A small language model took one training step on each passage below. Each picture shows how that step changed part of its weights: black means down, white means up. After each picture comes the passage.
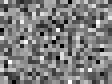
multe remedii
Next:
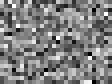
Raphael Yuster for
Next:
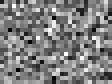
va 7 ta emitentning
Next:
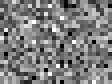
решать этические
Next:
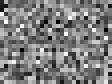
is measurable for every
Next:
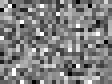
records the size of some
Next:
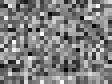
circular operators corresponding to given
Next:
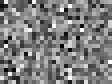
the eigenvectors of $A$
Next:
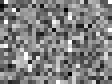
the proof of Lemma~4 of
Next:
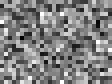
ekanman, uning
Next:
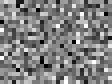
información A partir de la
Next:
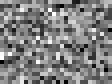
boshqalar talabalar
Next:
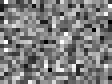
the deformed partition functions can
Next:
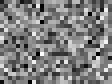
rigid category $\T'$ and
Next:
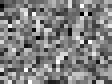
\varepsilon \to 0\Comma
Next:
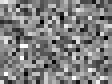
Universidade Federal de
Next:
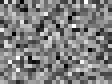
que envolve comunicação
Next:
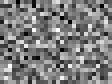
limit is the intersection of the
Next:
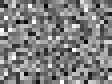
та поліцейських на
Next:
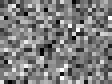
distribution of signal and noise
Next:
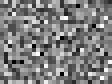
социальной системы
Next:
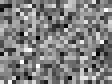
Step 3, so we only
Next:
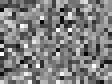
of $X$. Therefore, in the
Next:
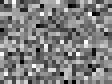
misalnya dia
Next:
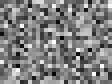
commuting actions on this
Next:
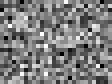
a finite limit; then the limit in
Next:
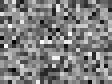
age girls with
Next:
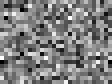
yordamida ham talabalar
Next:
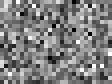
spinor \(\psi\), we
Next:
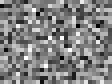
It is dual of (1).
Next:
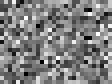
sens naturel) et
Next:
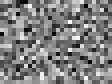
Ciencias Sociales.
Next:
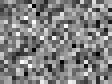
Theorem \ref{teo1},
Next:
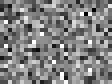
\subsection{Complexity theory for
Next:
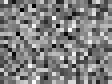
appropriate, the quality of
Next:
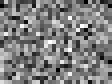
given in the proof of Lemma 4 in
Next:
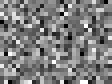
sua contribuição para a
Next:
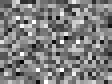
при, соразмерной
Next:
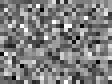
collinear. \item[(ii)]
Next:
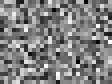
mantras políticos sobre
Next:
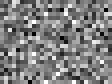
норм и получение
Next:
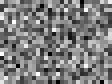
if it is one to one and
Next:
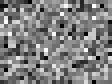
$n$-fold integer
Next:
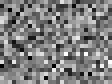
conclusions, coming from a
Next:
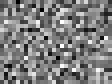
bundle of $Y$ gives a
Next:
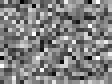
not difficult to check that
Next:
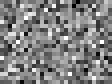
concepções e portanto,
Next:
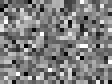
$K\subset X$ and some
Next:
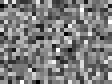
has other applications. In a
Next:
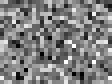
va uning tashqi
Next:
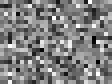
Asarda obrazlarni
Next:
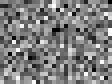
\\ \displaystyle \frac{{\rm
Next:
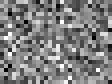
the problem of estimating a quantile
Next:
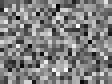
in \cite{TJS},
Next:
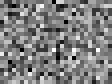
She'rda lirik
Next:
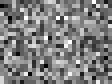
\textnormal{ord} \,
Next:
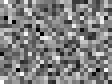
Z}$, where $S$ is an
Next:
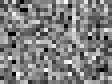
antibióticos de
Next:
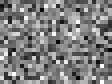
\prf We will assume
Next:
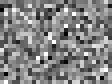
Feynman diagrams by
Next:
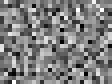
development of women's
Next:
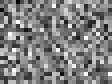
stage $l$. We proceed
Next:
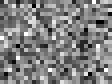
first eigenvalues, reps and
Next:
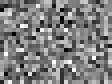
of $a$ edges, the
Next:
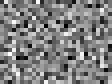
dependence coefficients are summable and
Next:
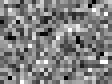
à dignidade humana
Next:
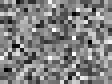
több okuk
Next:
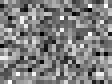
joins its endpoints.
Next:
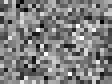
conclusão do projeto,
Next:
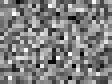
develop further this approach by proving
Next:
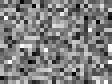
not follow the normal Boltzmann
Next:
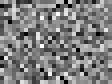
Facetten des
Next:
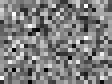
ham oʻquvchini
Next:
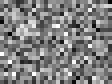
probably first example of
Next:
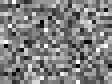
268 nafari ayollar
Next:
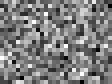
который, в
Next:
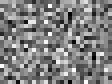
Этот шаг в
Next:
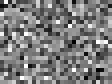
has winding number zero, so
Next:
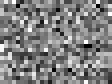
18 gibi dönüm
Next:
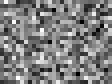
mashqlari sensor
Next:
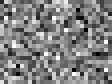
curvature $F$
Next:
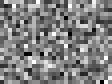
dann nicht den Eltern
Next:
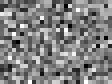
of its application in the field of
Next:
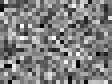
is cloud-based
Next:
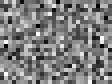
ng malakas na
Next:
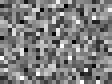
We say that $M$ is
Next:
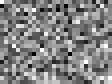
This new concept is shown to
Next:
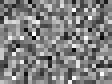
dimension $d - 1$
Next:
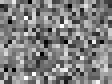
Knuettel H,
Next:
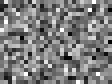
the normalization of $\CC$
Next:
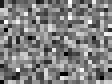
ранее предложил
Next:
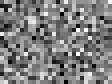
last equation in page 677 of
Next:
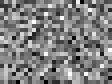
тобто силових
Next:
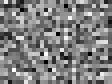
en œuvre des
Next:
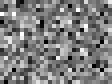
posteriores y se
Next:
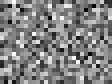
Egger. \newblock A
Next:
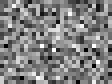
specifically, let $(X,
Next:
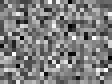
into and extracted from the
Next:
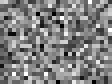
bo'ladi. Kreativ
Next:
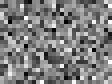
= 0 \, , \\ \displaystyle
